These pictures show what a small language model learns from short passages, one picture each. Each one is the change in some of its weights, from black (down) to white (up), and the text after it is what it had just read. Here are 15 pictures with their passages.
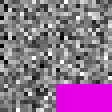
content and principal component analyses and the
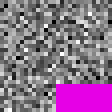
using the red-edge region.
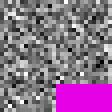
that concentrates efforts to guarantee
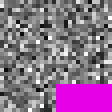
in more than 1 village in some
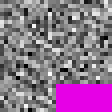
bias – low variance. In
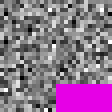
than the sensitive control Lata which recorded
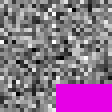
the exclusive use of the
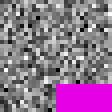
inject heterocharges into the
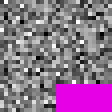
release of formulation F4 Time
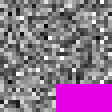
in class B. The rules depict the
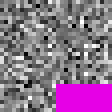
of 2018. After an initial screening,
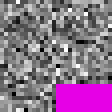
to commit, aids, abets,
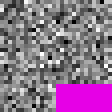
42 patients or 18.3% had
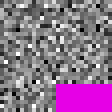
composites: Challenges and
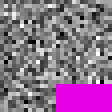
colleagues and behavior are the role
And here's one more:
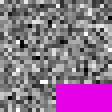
fruits produce a soothing effect
